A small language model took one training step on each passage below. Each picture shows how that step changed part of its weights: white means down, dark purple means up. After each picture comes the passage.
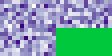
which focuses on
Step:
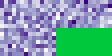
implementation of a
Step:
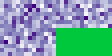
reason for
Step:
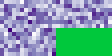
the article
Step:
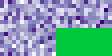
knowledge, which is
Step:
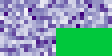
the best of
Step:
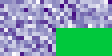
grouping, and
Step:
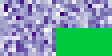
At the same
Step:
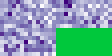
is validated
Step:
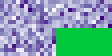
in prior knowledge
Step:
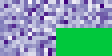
makes it
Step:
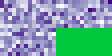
results of the
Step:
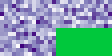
Busting which
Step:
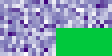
simulation results This
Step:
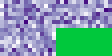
it may be the
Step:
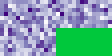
spite of the
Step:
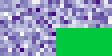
love for
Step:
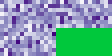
well as their own
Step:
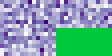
materials provided
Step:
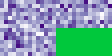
monitoring framework that
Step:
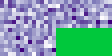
each step, processes
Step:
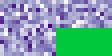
reached the
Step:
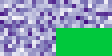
reading the
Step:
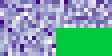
paper: De
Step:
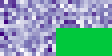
total production and
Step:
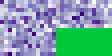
the people are
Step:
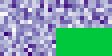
respect to
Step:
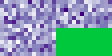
as for the
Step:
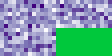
discussion part of
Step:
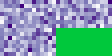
of nail
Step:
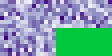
aims, which
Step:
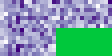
of the ant
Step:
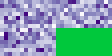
is relatively
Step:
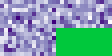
taking into account
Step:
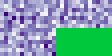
genera studied
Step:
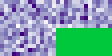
evaluate how
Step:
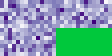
good basis for
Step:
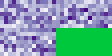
reported in previous
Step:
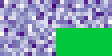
a number of
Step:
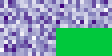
served as the
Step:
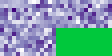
or negative?
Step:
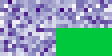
performer's level
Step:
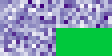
demolition and
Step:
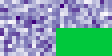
survey will
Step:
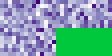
to always
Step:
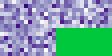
reduction of power
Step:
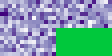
RA patients observed
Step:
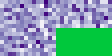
begins school
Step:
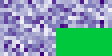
they can play
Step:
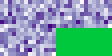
This value is
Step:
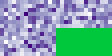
CAT and
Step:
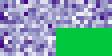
BFP in
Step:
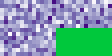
from relevant literature
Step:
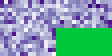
control while the number
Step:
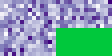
of the solar
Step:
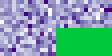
All authors
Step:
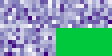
since she has
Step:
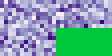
sample, and
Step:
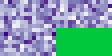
drive a
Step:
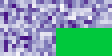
conducted a
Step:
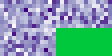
experts such as
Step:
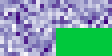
and attention
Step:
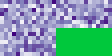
and the creation
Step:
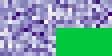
to require an
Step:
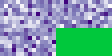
sum test for
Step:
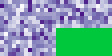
below the
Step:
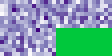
understand the connection
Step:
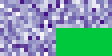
information, so it
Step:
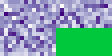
consent obtained from
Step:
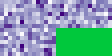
clock here
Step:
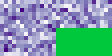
compared with that of
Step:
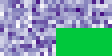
the Findings
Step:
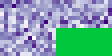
and more and more
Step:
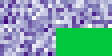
efficiency is
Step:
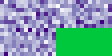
the crucial
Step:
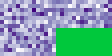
lobes of
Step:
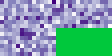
of this research is
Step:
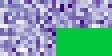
professional development,
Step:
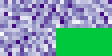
old from a
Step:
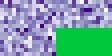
to limit their
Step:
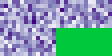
for generalized
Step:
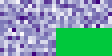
to L3 and
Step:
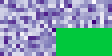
the state of
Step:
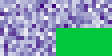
close. -
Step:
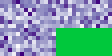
to multigrade
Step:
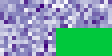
every facet
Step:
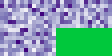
sensor model.
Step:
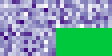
supply chain
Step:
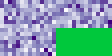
strategies in the
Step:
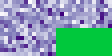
The margins
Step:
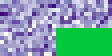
in theological
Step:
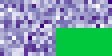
of energy; the
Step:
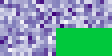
to reduce
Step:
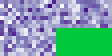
surface of
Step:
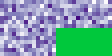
a flavour
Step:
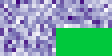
images that have
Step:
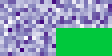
by users
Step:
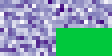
the primer,
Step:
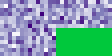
equation As
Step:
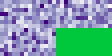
loose about the
